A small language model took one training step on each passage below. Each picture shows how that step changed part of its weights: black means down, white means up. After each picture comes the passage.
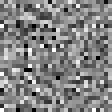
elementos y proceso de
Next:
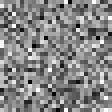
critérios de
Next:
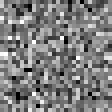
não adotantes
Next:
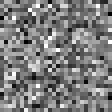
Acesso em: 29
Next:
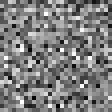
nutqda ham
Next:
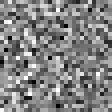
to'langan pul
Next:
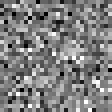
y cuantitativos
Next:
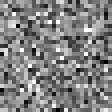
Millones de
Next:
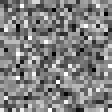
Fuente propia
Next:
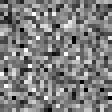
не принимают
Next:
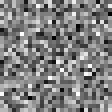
deficiente o
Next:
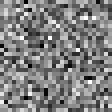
representação da mulher
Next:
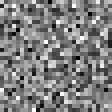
Effects on
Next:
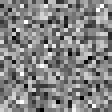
comprovados e
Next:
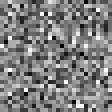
Бұл –
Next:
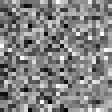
на соискание
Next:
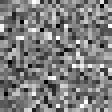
judiciare și
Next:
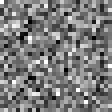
asari islom
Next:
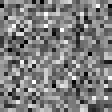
es que no se
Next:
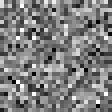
van zaken van
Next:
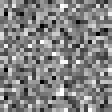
کہ آپ
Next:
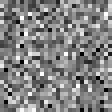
LIP AND
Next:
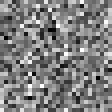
complete și
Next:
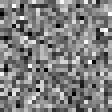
подхода к
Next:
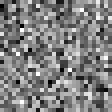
TO bestaat
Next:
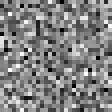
a qual organização
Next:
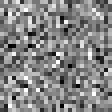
من العقاب
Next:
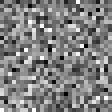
mais complexa e
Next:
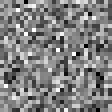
na legislação
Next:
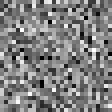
Plena das
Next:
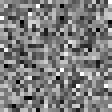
não está restrita
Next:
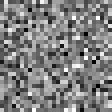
3. *Entre
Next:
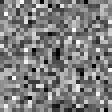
і зменшити
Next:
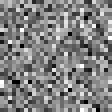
tra i popoli
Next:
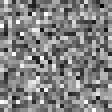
pois permite
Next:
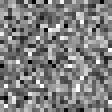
сув БПК
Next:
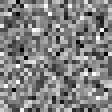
oscilação do
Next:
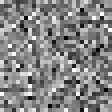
cidadãos ao
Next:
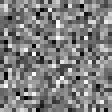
sam gle pol
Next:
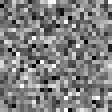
waktu itu
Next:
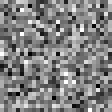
/ \Delta
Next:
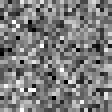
umat Islam
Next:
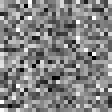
και 1 ώρα
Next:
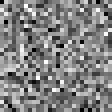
julgamento da
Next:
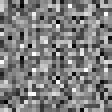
untuk menyusun
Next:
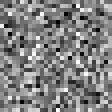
administrativ al
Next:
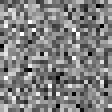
з мовної
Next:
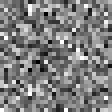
de collaboration
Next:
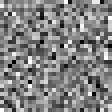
raros, no
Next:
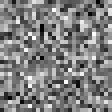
e tecnologia”,
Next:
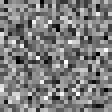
J., Hepner
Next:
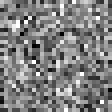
por um morador
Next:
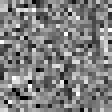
adalah bahwa
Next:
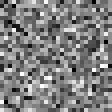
capacité d'un
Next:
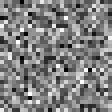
balki ilmiy
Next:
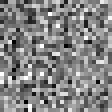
sencilla y
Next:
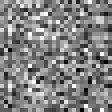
Mice. *J
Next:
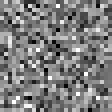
The journal was
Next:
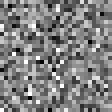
beceri ve
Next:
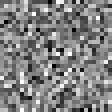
alinhamento dos
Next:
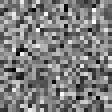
para Mitigar
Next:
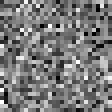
стали одним из
